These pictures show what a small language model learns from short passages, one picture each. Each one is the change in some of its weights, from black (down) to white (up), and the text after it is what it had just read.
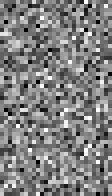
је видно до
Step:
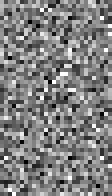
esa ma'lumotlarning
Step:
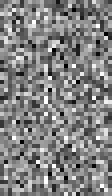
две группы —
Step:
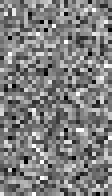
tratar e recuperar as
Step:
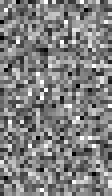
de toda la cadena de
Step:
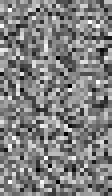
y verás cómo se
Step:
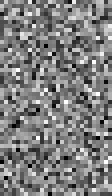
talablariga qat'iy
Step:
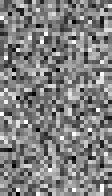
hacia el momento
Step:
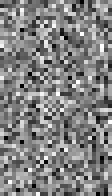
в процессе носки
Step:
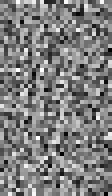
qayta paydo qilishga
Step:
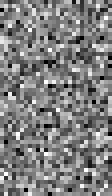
A park 2017. november
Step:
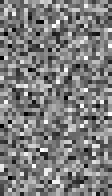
para chegar a ele, as
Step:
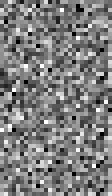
Games. Creo que
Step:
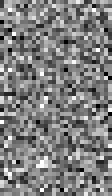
À celles-ci se
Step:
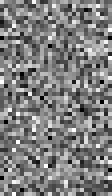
estudados. A seguir,
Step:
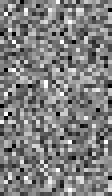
fiscale eenheid
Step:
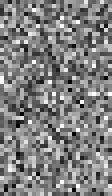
ko'rish uchun, avvalo
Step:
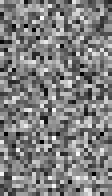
qamrab oladi. Shu
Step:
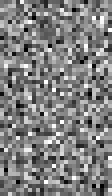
Science and Research. –
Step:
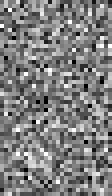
& Mejía, C.
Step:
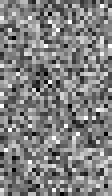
jejum e baixo
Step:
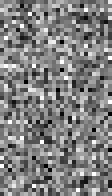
foi apenas uma resposta ao
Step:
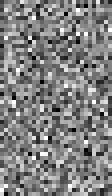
Asturias, está
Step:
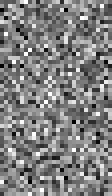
творческих и
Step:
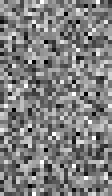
disiplin dan motivasi
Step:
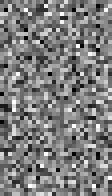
worksheet, science
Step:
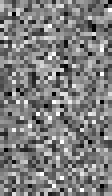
концепт ифодаси
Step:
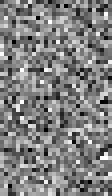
hem observat que
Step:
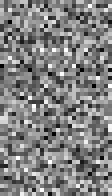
obtenir des informations de qualité
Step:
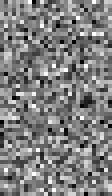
inflow intervals, their
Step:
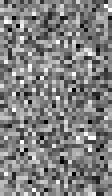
та готовністю
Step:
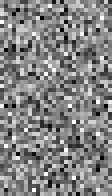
тиску на колесі
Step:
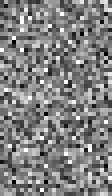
формирует культуру
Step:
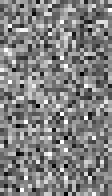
келинди. Мазкур
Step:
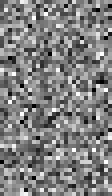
psixologlarni kasbiy
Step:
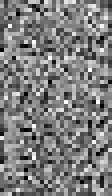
O. O., Herasina,
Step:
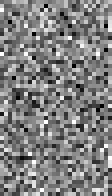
modality in a written
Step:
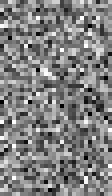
*тиббиёт фанлари
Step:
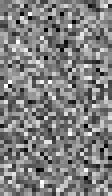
optimal, seperti
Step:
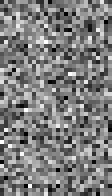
Acesso em: 10 de maio de
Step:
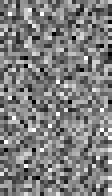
Nazate², Elena
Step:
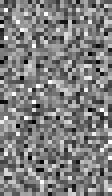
secara mendasar
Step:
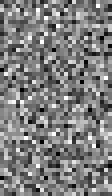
kepala putik
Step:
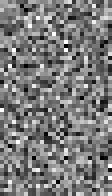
Dia telah menciptakan
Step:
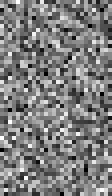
katta yutuqlarga
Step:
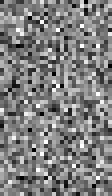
выигрывает при
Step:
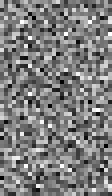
ta’lim, kuzatish,
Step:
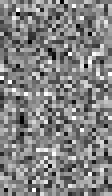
похилого віку.
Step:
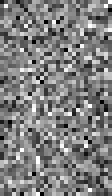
и аудит: их
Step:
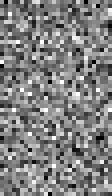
"Jahon tarixiga
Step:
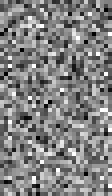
restrictive donne à la
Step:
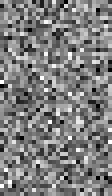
drevesnyh porod
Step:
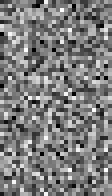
filosófica [...]
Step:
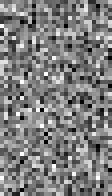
não vou escrever coisa
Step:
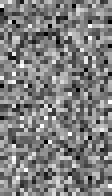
imkoniyatlarini integratsiya
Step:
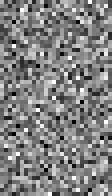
xizmat qilishni eng
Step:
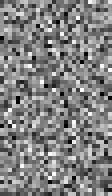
among the participants
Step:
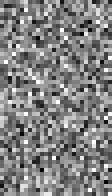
суръатидан ортда
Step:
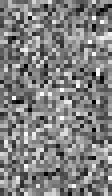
Herkunft (S)
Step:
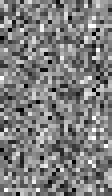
с помощью
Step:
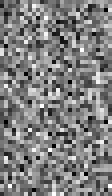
aux élèves de
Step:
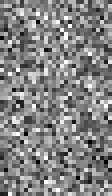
уваги. Таким
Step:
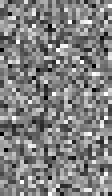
bilimlarni amaliyotda
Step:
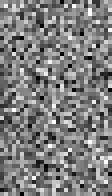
усиление локализации
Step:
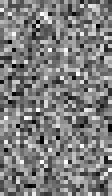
de ménages moins
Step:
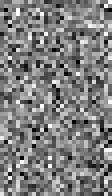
média da idade dos
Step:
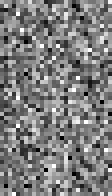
bizda shimoliy va
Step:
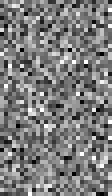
Procel. Desde la
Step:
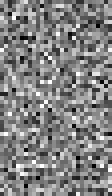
sus distintos instrumentos
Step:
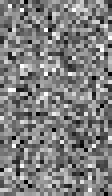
участники могли
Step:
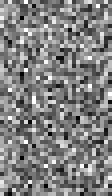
تصل إليه
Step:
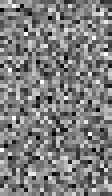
o'qir edim.
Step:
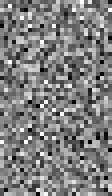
на практике может
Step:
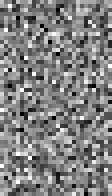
do organismo, ao apresentar o
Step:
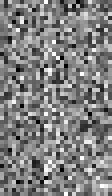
Д. О. и др.
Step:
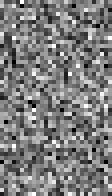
bolalarning tarbiyalash
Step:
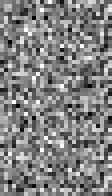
تا به مردم
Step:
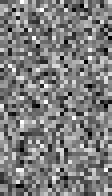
у которого ученый
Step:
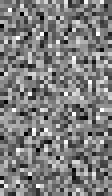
pondasi dari kerangka
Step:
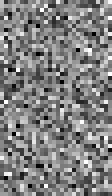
bu tom ma'noda rivojlanish
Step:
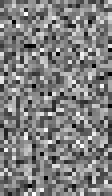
of moisture and clay
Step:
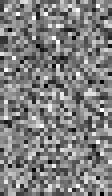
haqida tasavvur
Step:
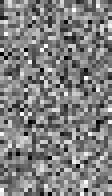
\frac{\sin pq
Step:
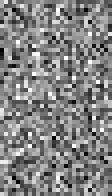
ao valor do conjunto
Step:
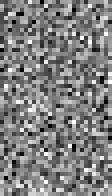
D. B. Calculation of
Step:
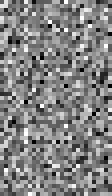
Durchführung der
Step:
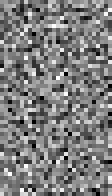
is emphasized that
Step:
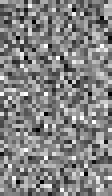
з особливостями
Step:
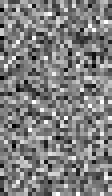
memberikan ketenangan
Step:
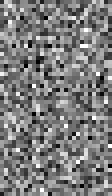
Literatuur ■
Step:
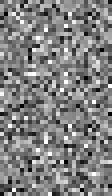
des entreprises couvre
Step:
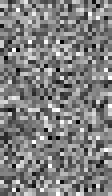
Number System / K.
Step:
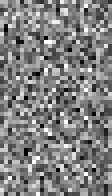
6. Таблиця 5
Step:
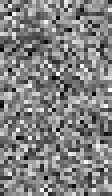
siyosiy e'tibor
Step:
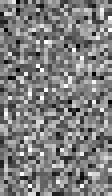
Haan en Drs. E.
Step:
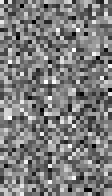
için ne olmak
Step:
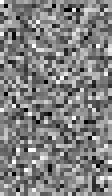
Bolka institūta
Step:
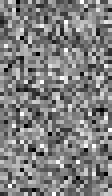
madaniyat va psixik
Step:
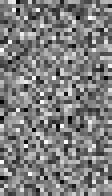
kamroq aynan
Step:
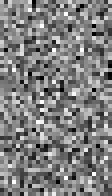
Fars ve Türk
